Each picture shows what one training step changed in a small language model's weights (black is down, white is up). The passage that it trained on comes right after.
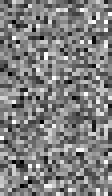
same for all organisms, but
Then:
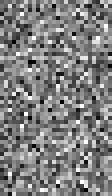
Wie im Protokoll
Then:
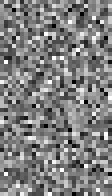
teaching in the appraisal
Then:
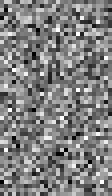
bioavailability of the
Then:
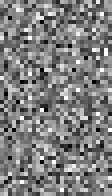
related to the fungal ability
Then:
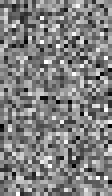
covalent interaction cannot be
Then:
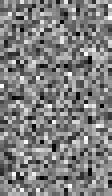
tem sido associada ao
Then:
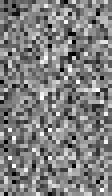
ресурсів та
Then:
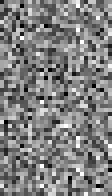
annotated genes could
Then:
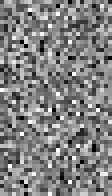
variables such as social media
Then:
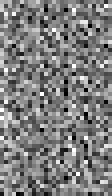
и иноязычной
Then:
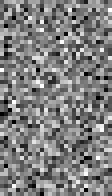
EU countries and
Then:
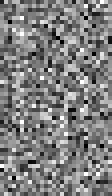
zijn opneming in de
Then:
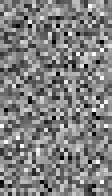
the peak positions of the
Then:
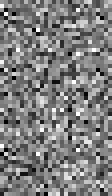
$k$ when $\sigma$ is an
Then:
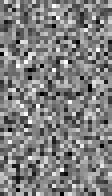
hisoblanadi. Har
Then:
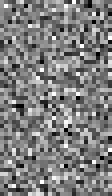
system as described above for the
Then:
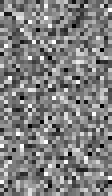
weighted by the scale cut
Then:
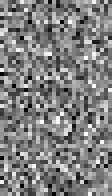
muammo yuzasidan
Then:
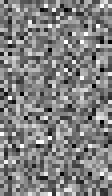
o‘sha boqqa
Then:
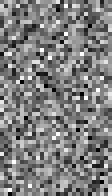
(rather than charge
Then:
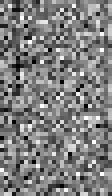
and structure of scholarly work in
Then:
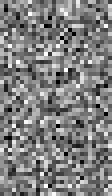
results. For instance, automated
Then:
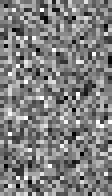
observations confirm that
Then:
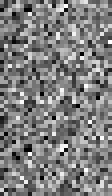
Note New Website
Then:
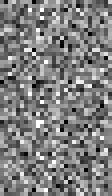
\nu_\mu \gamma$ the
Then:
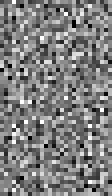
technique. This paper
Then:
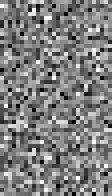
concientización formulada por
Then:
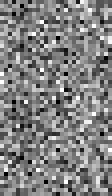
top-Higgs state
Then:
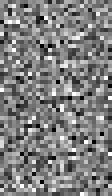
for research data management. 21.
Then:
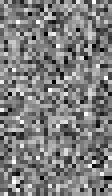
(used for NP-B)
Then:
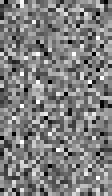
обучения; - Метод
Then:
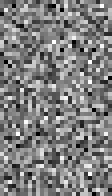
their trips. Some
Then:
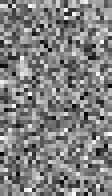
variation of the degree of
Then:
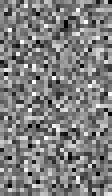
and stay firmly in the
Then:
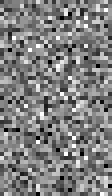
*r* can be built from
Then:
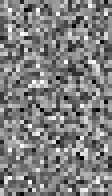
Abstract Clothes and
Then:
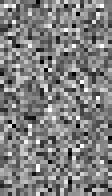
of having subjective
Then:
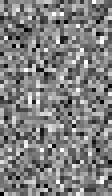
the educational process of students and
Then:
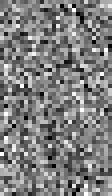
talaba yoshlarda
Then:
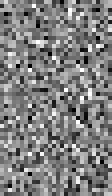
statistical analysis to the UCM
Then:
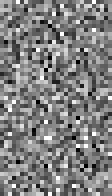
modality, such as managing
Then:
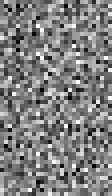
of the dutar, its
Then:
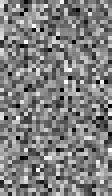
where these image regions of the
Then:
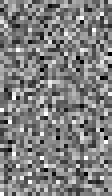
have made a detailed analysis
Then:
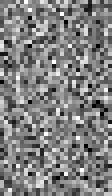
è stato un anno
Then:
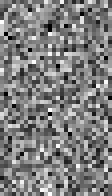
cells (Table 2). The
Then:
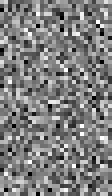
we approximately correct the
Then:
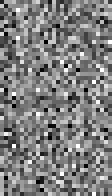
was then determined by dividing the
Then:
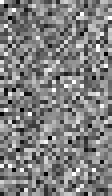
portrays internal and external
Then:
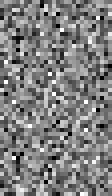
dB in hearing, while the
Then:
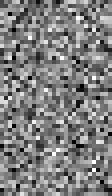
into a tissue location,
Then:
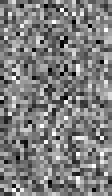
This paper discusses the
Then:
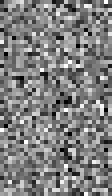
teacher has a logit for
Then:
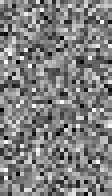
the times of the 576
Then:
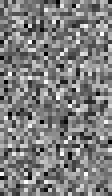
facilities and equipment in
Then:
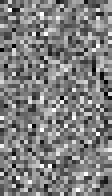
keywords as input;
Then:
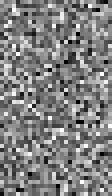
syndrome in the Arab
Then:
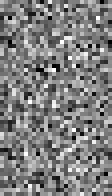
It is assumed that metals and
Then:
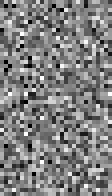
aims to help fill
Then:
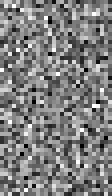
frequency with respect to
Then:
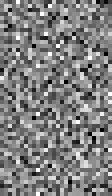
of a meta-stable
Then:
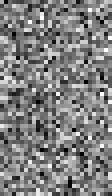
asymptomatic and
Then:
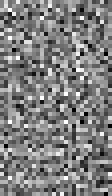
for conduction electrons with
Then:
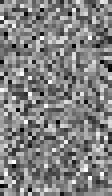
distinction between Islamic
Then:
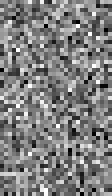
an impression of mutually
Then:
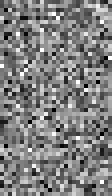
The collection consists of 19
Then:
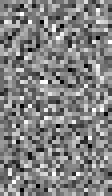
seriltifot edi.
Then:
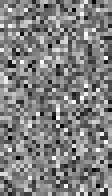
*the lack of adequate
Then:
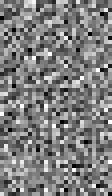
empresas no bairro do
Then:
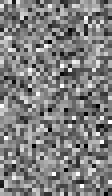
a considerably different approach to scalable
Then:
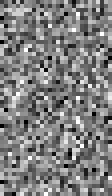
hence questioning this
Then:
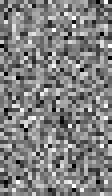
for categorical variables.
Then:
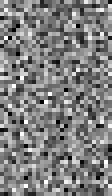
signal region (histogram)
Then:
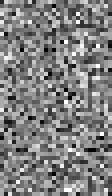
200 K (green line, which
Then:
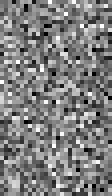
an API-based
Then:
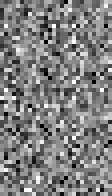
since the beaming of their
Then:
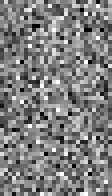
to brainstorm new
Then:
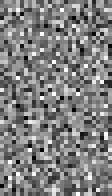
signal events for Black
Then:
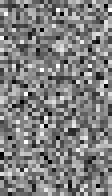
living rooms of
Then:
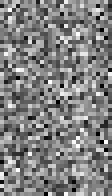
curvature is equally distributed
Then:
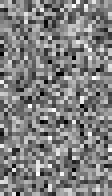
as BonaRes and
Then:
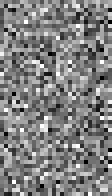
features. These spectra are
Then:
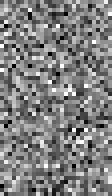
con telescopi 1 m
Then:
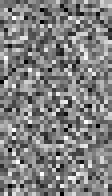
etila boshlandi.
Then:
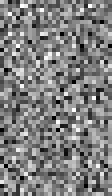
wireless camera
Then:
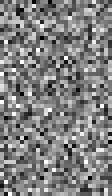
ecuatoriano es
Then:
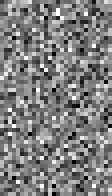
correspondences are established between
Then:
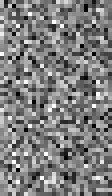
que ele comporta-se como
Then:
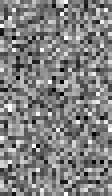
fim de administrar a
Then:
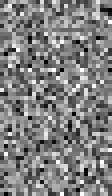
statistics and terminology
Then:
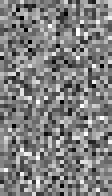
be seen if one considers the
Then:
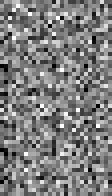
en el mismo acto de
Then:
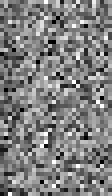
The Self developed tool was
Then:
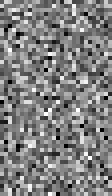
have nothing to do with the
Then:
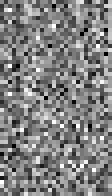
always the case and aligning
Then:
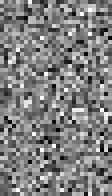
threshold. This characteristic is
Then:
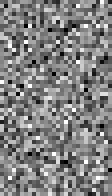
long-term investment
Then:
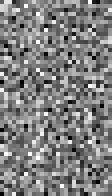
механизмы и
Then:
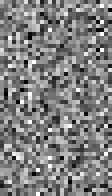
of the simulated cases out of
